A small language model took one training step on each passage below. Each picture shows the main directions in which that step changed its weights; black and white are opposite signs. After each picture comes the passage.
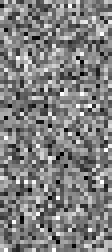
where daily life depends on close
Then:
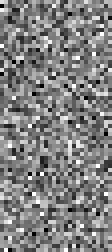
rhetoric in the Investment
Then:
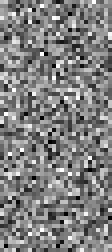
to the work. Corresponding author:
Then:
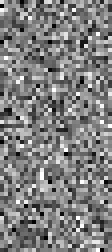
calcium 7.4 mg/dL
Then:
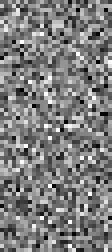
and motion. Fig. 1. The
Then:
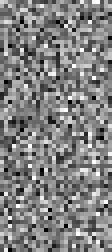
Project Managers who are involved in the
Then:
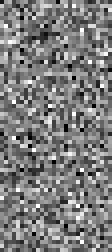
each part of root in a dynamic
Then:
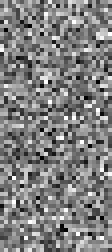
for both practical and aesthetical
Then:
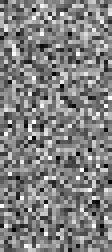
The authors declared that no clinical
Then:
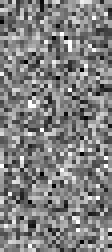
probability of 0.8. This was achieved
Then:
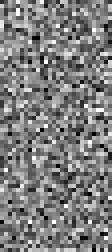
reality of his own animalistic
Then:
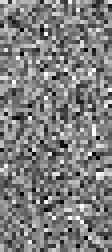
beam is used to display the vertical
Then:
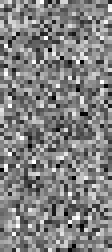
entries linking each drug place to
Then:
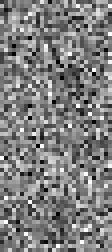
Due to the more number of operations performed
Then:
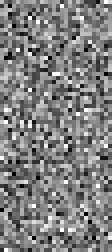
As the table below demonstrates, each
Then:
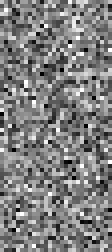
to go around. Speakers
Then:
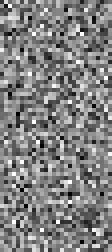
Through years of reviewing applications,
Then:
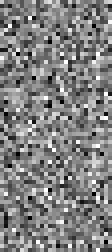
those individuals who are pure by heart and
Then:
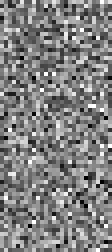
mainly composed of the underlying technologies
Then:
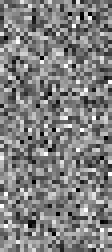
and impregnation of the NaOH
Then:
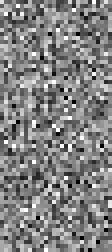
the devalue subscale. No significant
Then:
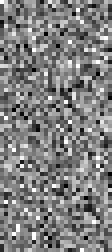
selected Pulse Rate, Blood
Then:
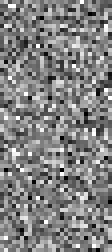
joined securely to contact
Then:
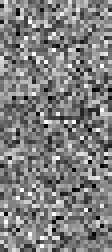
of the projects for the update.
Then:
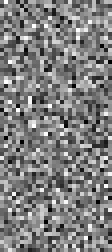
and more than basal prilled urea
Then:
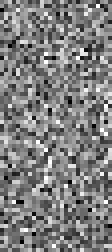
Deep infection 1 Insignificant
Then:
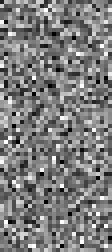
recipients in Japan: A
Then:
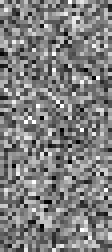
to the left version, while our
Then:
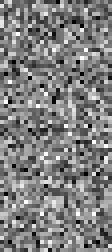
raw MoCap position is
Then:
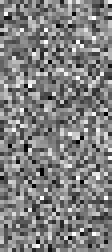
have also proved that employees with a high
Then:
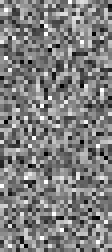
to the mobile platform can both achieve
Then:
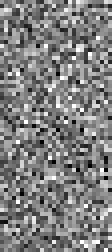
in nature, while others focus on specific groups
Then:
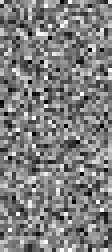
better antibacterial efficacy compared
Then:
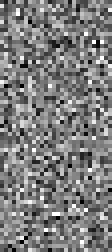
of the American Medical
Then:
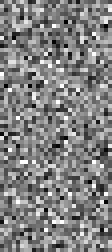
antimicrobial activity as compared to the
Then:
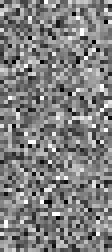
are generated according to the same distribution and
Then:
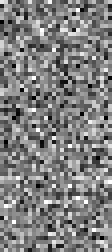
seen from the figure 5 above, which
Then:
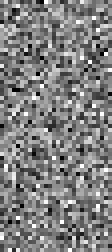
young researchers (Eleanna
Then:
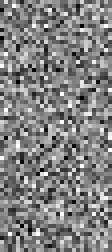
Nahihiya akong
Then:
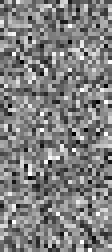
obtained the first position with a *market
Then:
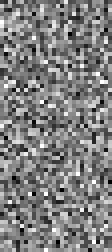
period following subsidy removal.
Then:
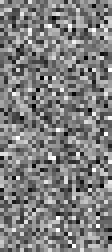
Self-management is the ability to
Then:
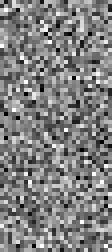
can be leveraged beyond its
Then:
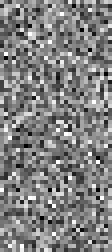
a_k are the frequencies and
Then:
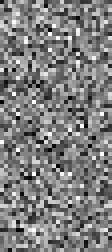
materials having increased capacity,
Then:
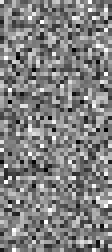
cell adhesion protein that is frequently
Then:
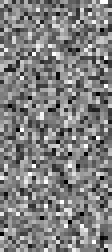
2017). Finally, data from the sample
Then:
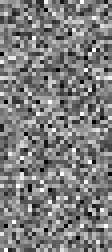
young generation in Indonesia.
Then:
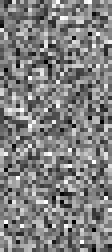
frameworks, evaluate its measurable impact
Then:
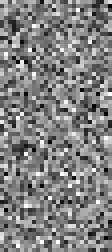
be assessed as not present. The group members
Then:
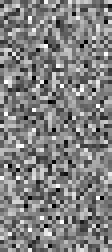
are reported in Section 4 and the paper is
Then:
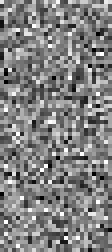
remain loyal. Transformational
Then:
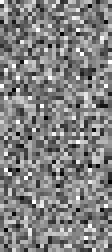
lower contributions in previous rounds,
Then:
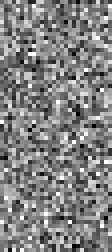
an efficient heritage registration system,
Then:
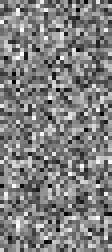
and so many other communication systems [1]. An
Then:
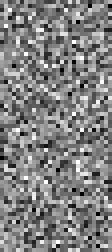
as the shrewish wife,
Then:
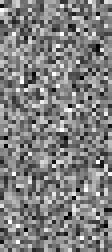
general, any bird species has the potential
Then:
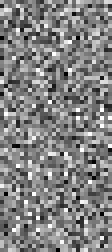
in terms of both linear order of words
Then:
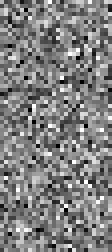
acid for 2 to 3 hours. The
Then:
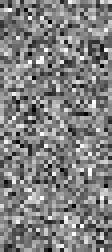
it more concrete and referring to
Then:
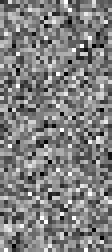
Heart Disease Prediction
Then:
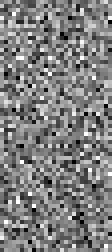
(3D-TVUSG) for
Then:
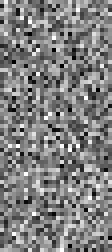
of the processors were randomly
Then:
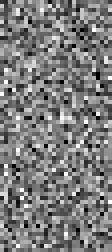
of their biological samples in research 0 9 18
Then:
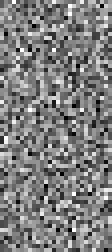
and competitors as sources for innovation
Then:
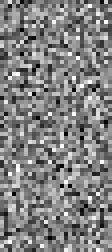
TD20 digital drum kit and
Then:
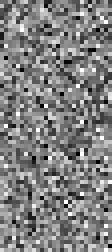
nitrogen concentration (Tab.
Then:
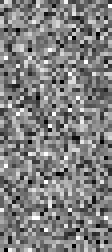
activities applying these skills in order to develop
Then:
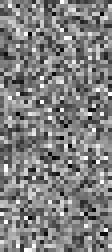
family and the educational level of their
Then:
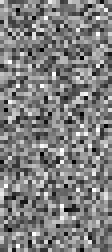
sisters. Keywords:
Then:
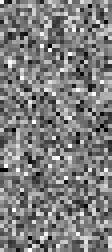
MBL activity. [5]. The combined
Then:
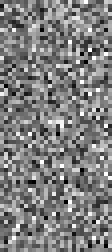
places favored by the tourists are
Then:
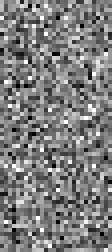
reference was set at 630nm,
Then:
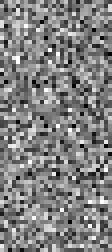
rethinking the whole information management system is
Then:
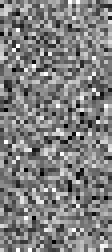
with a conceptual effort to understand
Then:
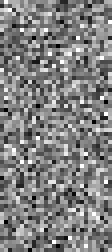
India Winter Games or the
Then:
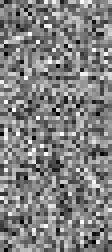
primary roles: Administrator,
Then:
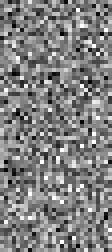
Survey also collect questions on
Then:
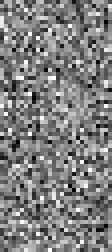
efficiency when applying the LFM
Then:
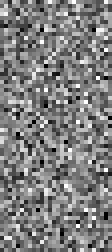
elementary particles. Now the created
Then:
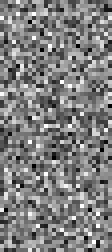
final heavy and superheavy
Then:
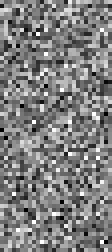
in the sorted scores. The rank
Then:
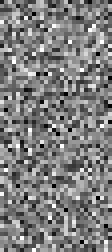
quality and customer satisfaction. This
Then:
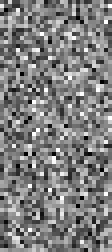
is governed by a small number of hardware
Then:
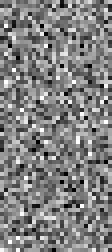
into a node is called as an
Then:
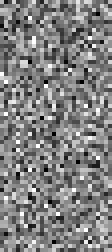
systems are responsible for the manipulation of
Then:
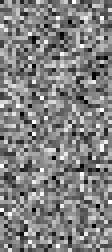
Argentina³ National
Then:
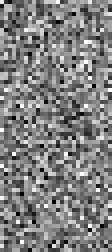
staff accesses the account of a
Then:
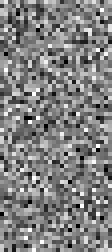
distance, abrasive grit
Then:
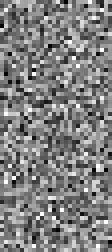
sectional study undertaken over a span
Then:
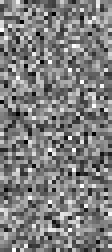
liquefy, often leading to
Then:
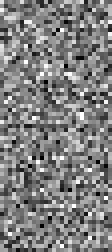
inspecting our checkpoints
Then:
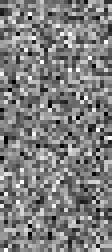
due to the proposed structure. The analytical equations
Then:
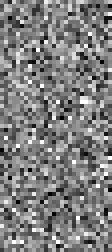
taking into account the estimated SOH
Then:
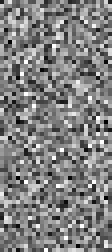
citizens have the right to know what
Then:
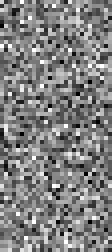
agar well diffusion method. In the
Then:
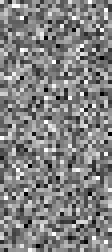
point (00 through 15; Fig. 9)
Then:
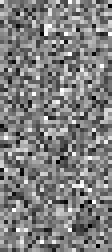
sound. They further argue that the
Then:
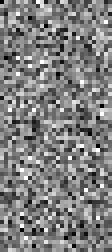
increases. Shift work induces
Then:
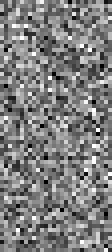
as settlement or other activities that have been
